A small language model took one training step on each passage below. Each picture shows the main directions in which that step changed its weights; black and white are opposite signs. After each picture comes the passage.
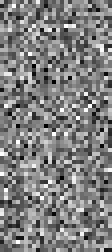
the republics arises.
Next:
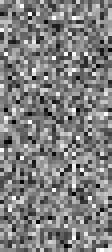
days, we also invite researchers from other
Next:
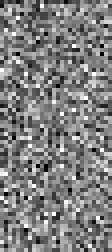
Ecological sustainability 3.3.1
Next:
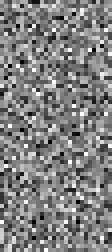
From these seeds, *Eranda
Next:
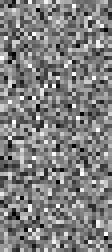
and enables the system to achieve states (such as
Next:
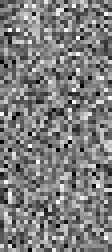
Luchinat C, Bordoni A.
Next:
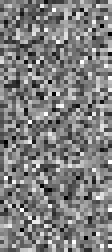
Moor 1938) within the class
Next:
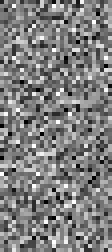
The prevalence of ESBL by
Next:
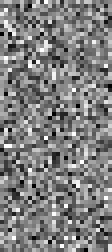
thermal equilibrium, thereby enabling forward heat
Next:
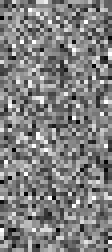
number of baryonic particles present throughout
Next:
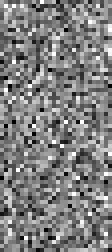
iron(II) sulphate solution.
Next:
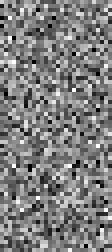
acceptor to oxidize organic matter into
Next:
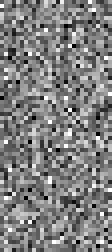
of the crosslinked epoxy molecular
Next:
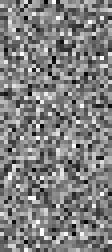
only 50\% to over 90\% in some cases.
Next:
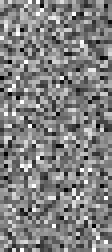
R_0 . The latter should be determined from some
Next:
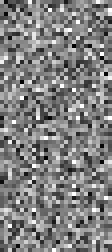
E_{\text{PAs}}) \quad
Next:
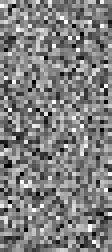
Figure 5.1 Cost Reduction
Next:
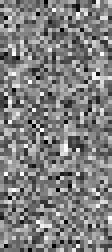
employed, or when demonstrating the working of a
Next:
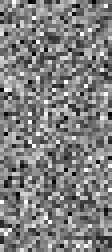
particles[9]. However, these forces have a relatively
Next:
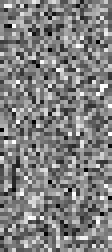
heated and those that were cooled better were
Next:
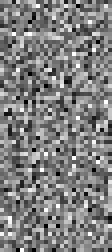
--node [above]{\large
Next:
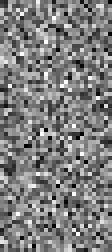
are several research directions we intend to pursue
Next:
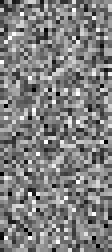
bell and angle shaped specimens were
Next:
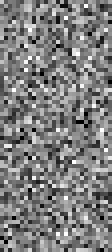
start up the image by issuing: ```
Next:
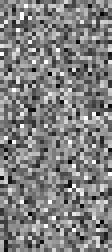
a counterion often attaches and detaches
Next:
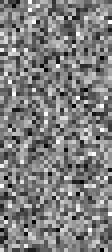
with potential developments that could overcome these specific
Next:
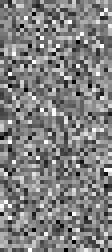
be at most $2r\epsilon$. After the
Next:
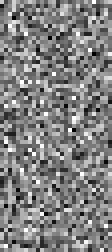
of unjustifiable and exceedingly
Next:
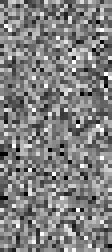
Research article Medical research Impact of effective
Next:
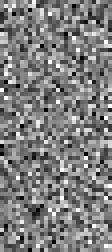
thank Andrea Negri and Alex
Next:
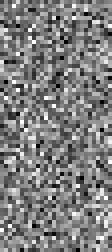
CO molecules adsorbed on Pt_7
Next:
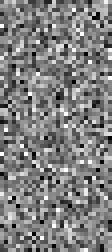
technological risks to the client based on their
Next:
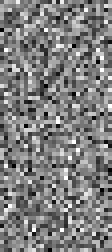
model's loss values gradually decrease over the training
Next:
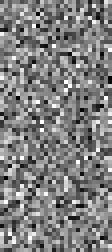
typically given by an intuitive definition, for
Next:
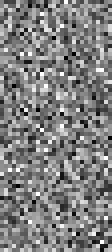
the time of presentation.¹⁵
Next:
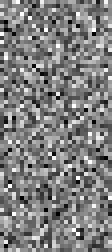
whom correspondence should be addressed;
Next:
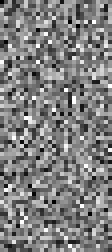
decompose the emission lines when manipulating
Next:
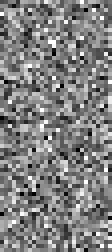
software package with the latest calibration
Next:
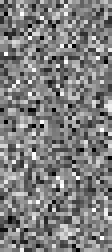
or by putting their boundaries in contact with
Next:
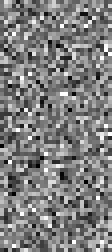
upper half of the tube. Fig. 11
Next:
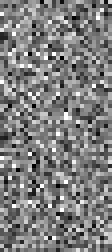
right marketing goals, which lead to the increasing
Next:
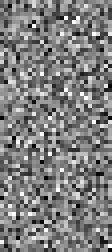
therefore concentrated on events close to the horizon and
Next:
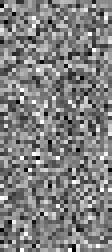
fields $\bar{Q}$ get VEVs,
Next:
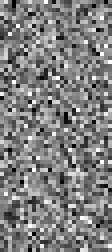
due to the short-sightedness of the
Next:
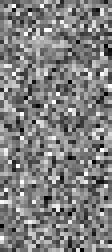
Trace DSQ/A1300 with a
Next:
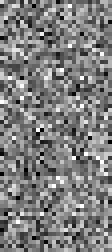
a typical reduction of $\gamma_{-e}$ by a
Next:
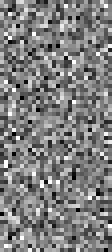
of advertisement for new product than any other
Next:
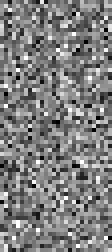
Spectrometers, Detectors and
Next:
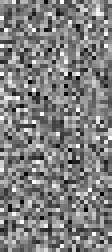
terms of conceptualization, data curation, formal
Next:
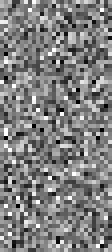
20-30~m ground-based optical
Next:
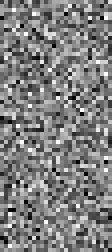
x has been taken to be negligibly small
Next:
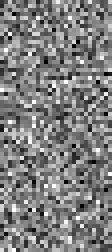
$p_\nu$ and $p_\tau$ are
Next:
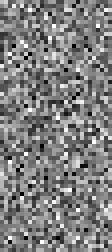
metals such as platinum could be used,
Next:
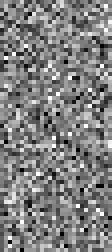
leading subscript ``e'' will be placed on
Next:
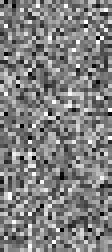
strategy and ``Watch'' for another ---
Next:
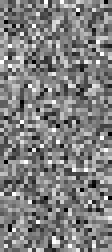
(16). \subsection{Tamed
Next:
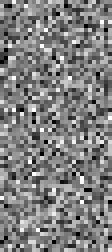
silicone emerges as a more reliable material
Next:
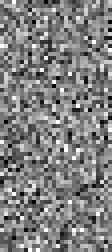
to a general function of $s^2$ and
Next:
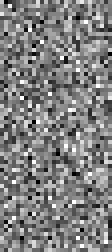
analogues definition is based on two steps: 1)
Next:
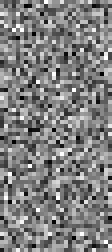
events were observed. While margins remain mostly
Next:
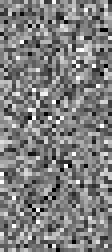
other hand, the two electrons have to be passed on
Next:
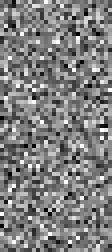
and regulation, as well as mechanisms of
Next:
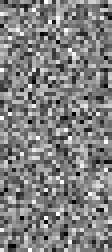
training data of this FIS. Fig. 6
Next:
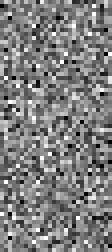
\section{Introduction} This paper describes some
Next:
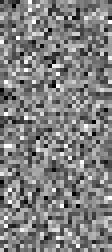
with a $1\,\rm MS/s$ sampling rate
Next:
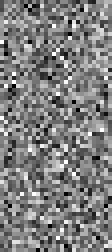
cognitive processes. The study recommends that
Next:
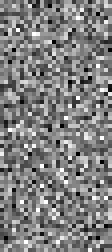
he describes already, and that it is the particular
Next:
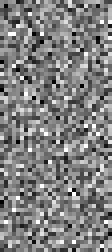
an unstable business environment. ESG performance
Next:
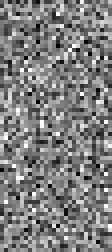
58 Later on, M. M.
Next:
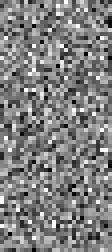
two transnational groups (Group 15 and 16).
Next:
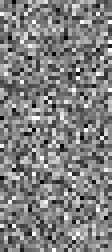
based on order parameters and correlation functions. The most popular
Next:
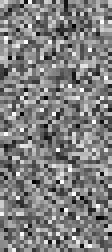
the standard $\Lambda$CDM should be able to account
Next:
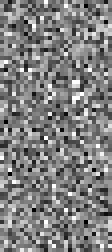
wall, thereby exposing the
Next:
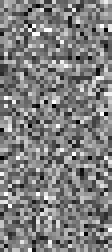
financial problem. Little or no investment is
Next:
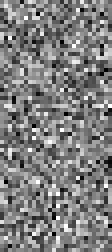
Taras Shevchenko National
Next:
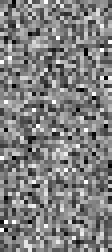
and the growth of poverty and inequality
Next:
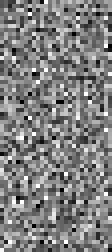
talk The reversibility of ice sheet
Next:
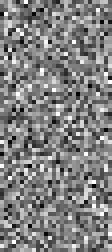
hindi pa siya normal " (The
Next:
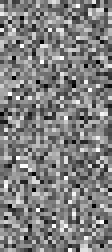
make it essential to adopt an integrated approach for the
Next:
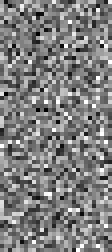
online databases. We also relied on
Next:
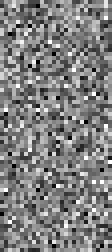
i.e. starting with the hard process.
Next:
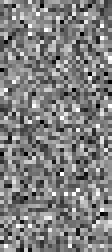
SNR using SSR was estimated from theory and is
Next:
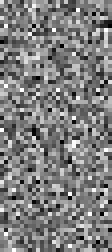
more efficient as compared to the Escitalopram
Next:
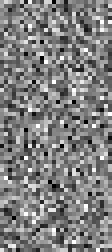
the complex : On the basis of Job's method of
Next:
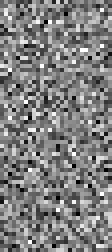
learning. Three-dimensional printing refers to
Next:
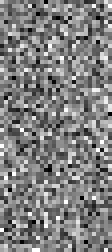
no defects in the tablets coat integrity.
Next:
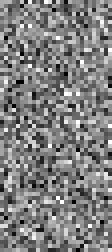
the potential of GRBs as more general probes
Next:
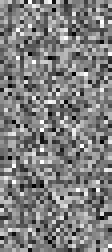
the type information is stored as a property, and
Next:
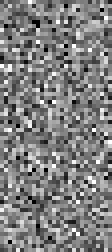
collaborative environments [63] Awareness
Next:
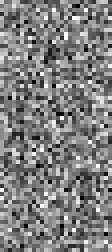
defined in (\ref{26}). The solutions for
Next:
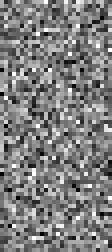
guess on impedance for the lined section is
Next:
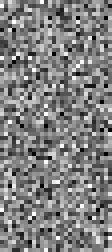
metal (a), semiconductor
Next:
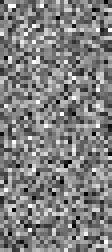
AS PURE TEXT AND
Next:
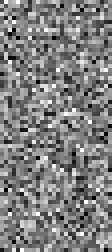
to the customers can be assured. Further
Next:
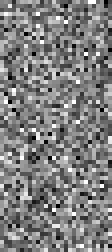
calculating the expectation value analytically for all
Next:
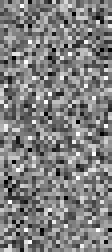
total cluster field CMD: the galaxy sequence is
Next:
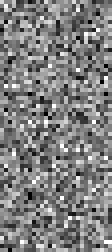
identifying the presence or absence of tCW
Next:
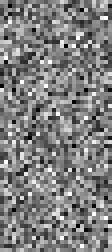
disciplines implement FAIR research practices. -
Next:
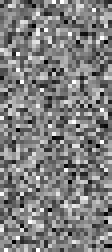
et composition complexe. L'utilisation de
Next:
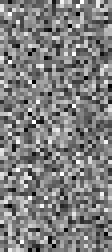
we choose a simple exponential ramp for the
